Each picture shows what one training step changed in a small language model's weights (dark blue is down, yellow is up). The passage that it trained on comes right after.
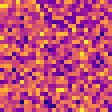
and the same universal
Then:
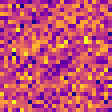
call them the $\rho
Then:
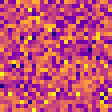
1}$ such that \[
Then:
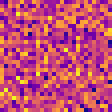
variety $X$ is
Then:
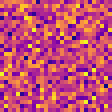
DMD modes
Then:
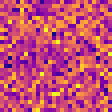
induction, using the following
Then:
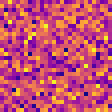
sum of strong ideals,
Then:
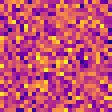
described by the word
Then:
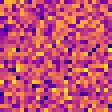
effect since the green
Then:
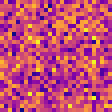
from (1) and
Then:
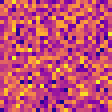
it applies the filtering process
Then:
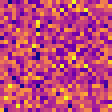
p \in P:
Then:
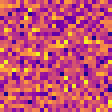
of $\gamma$ depends
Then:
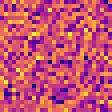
implication of the above
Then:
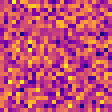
an interesting application of a
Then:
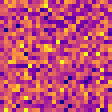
the occurrence of
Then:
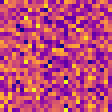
the largest part is
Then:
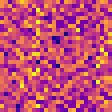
\LL'$. That leaf
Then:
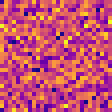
{ABF}, which
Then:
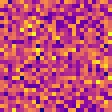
\langle \nabla
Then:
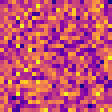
a commutative smooth connected algebraic
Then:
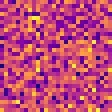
1 - \frac x
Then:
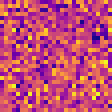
are even the limits over
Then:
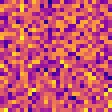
theory. Existence of
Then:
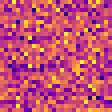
} \medskip The function
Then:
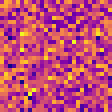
in terms of this
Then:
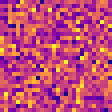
show that there exists a
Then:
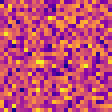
environment in an unitary
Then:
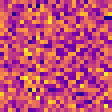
\infty$. It is
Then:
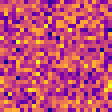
Lie groups equipped with
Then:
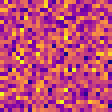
the space ${\cal
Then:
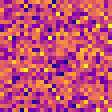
lengths of the lines
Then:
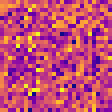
of subgroups of a finite
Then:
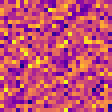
by the polynomial $\varphi
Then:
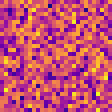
marked A in
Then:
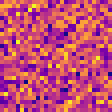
resolution of the contact wave
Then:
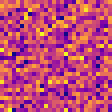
of the continuous spectrum are
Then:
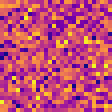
of $\bold M$,
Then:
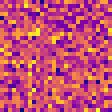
can be greatly
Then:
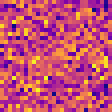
are less readily applicable
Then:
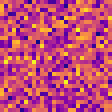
where the isomorphism in the
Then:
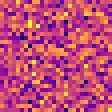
The inclusion $\alpha :
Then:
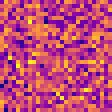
a scalar conservation law in
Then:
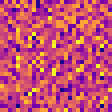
applying to arguments of different
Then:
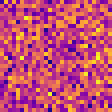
classical crossing structure
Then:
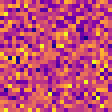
are equal to the identity
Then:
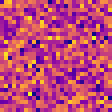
time to generate the reduced
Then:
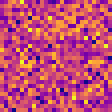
Math. Anal.},
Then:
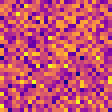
invariant under the map \[
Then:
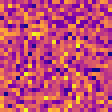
set of $1
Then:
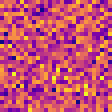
terms again, showing that
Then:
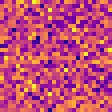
than priced
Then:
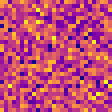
\newblock Comm.
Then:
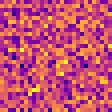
Taylor expansion of the function
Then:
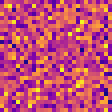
only one, a
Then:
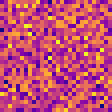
goes through the counting
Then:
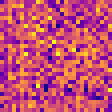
plot] coordinates {
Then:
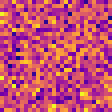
In this subsection we will
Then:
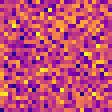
whenever $a\in
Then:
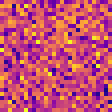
but this is impossible,
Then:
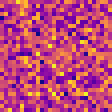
h) = (\partial
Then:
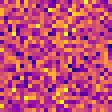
by all the maps
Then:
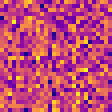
-periodic function that coincides
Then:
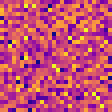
is obtained by solving,
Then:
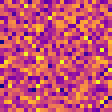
having interior lattice points},
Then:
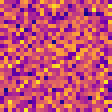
Moreover, $\mathcal
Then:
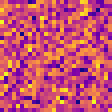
A fixed-point theorem
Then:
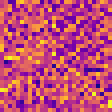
that $p$ and
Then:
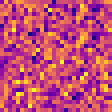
as a Kac
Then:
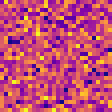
the $p$-adic
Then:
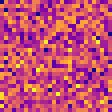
inequalities, is it enough
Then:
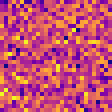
Suppose that $X$
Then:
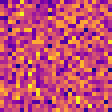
identify and detect
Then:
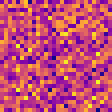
these algebras form a
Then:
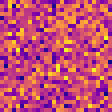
still do not know if
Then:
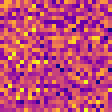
in separable models and its
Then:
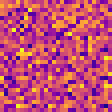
of any quasihomogeneous singularity
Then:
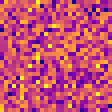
squares) in Section
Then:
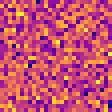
note the changes.
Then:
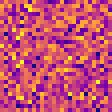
which we refer to
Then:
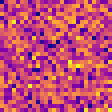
nonzero. It means that
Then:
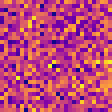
+ t u(\bar
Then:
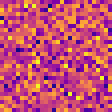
is defined to be a
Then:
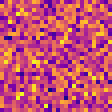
orbit and are independent from
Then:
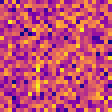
consider unit vectors. The
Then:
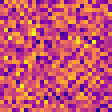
it suffice to sum
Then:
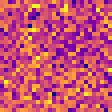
nilpotence of
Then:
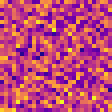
\ \forall X
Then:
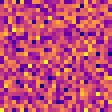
sequences.\\ In the third
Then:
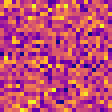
at the rhs
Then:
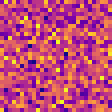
the assertion follows.
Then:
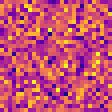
which admits a locally
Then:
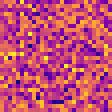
Combining the formula
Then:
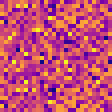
does not depend on
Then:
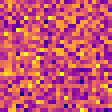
fixed point iterations (see
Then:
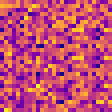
of the discrete energy over
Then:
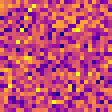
of finite groups were
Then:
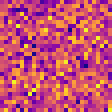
By the definition of
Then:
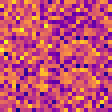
clarifies the
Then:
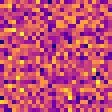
random difference equation problem,
